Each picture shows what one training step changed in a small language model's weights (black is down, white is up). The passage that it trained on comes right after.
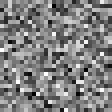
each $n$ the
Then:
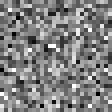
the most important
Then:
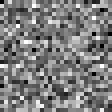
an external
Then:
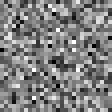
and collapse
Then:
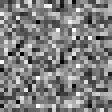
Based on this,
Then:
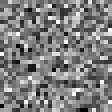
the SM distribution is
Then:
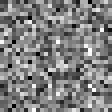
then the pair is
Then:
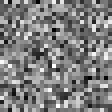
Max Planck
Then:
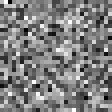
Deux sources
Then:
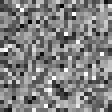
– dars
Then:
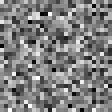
in Section 3.
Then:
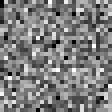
slow modulation limit
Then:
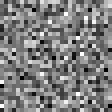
a drive
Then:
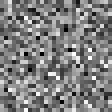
the potential minimum
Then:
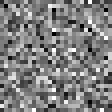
- Down,
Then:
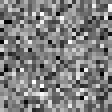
de gas para la
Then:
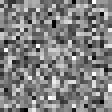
typical inputs
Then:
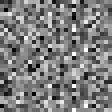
from 0.0 to
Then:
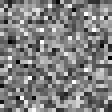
relates the
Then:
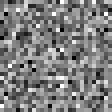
e jovens.
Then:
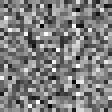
the V2X
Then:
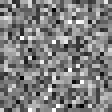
obtained using a spin
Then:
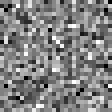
features. For
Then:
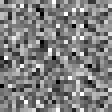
condition". In
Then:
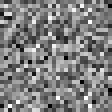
to the strongly
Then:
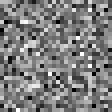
a highest
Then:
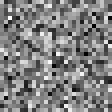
подано на
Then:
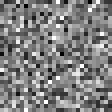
estudios en
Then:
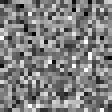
be very large
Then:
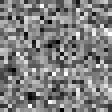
the slope
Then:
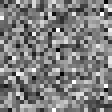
maka H0
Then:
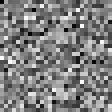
to a stable
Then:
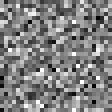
avoid the
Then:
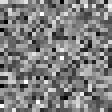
z Jego
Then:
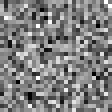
the creation of
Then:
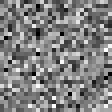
las diferentes
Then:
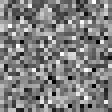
states arising in
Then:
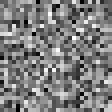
7 fevralda
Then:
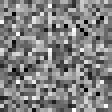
supply the mass of
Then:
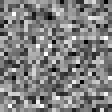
aks ettirish
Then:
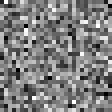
crossings of
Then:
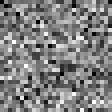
su rese,
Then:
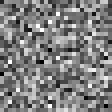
for the emission line
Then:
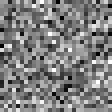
da PNATER
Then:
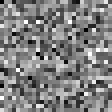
center (see
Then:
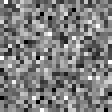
к речи, и
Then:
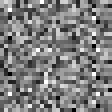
that the spacetime
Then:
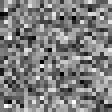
of the modern
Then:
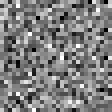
whole particle can
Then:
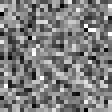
Böden nach
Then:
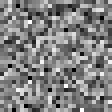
to derive the
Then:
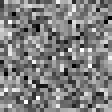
ar **chur i
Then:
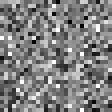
prof. M.
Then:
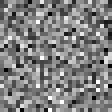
For example, for
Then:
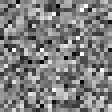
to a limited
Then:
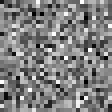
de sol cuentan
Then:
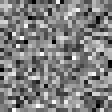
domain. By
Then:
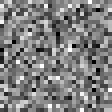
part is started
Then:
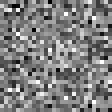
as follows:
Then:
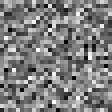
down to
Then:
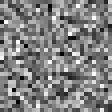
all identified
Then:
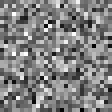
to shopping
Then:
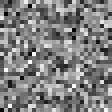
are observed at the
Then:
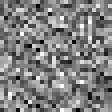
offerieren und
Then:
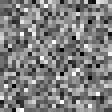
using electric
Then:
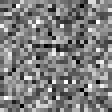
$\rho$ is
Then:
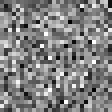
UV emissions
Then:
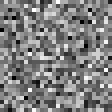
cu privire
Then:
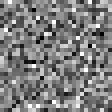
be able to
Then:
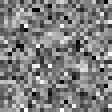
though may also
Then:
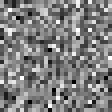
the other hand,
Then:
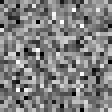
el proceso,
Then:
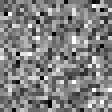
an alternative
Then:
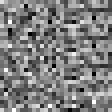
results show a small
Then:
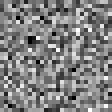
the ratio
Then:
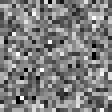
reverberation in
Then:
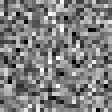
Therefore, in
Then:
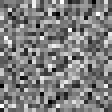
ficha de
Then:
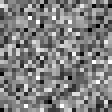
dai GRI
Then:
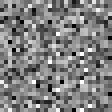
different $q$
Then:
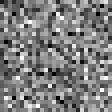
is, dat de
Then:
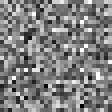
ratio of
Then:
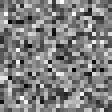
inferred from
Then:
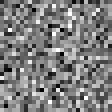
de ruta
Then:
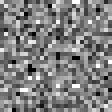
itself about
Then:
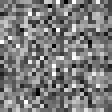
uni hal
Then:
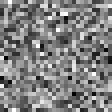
or inadeqate
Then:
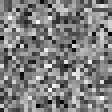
not as bright as
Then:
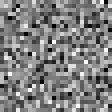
these pupils
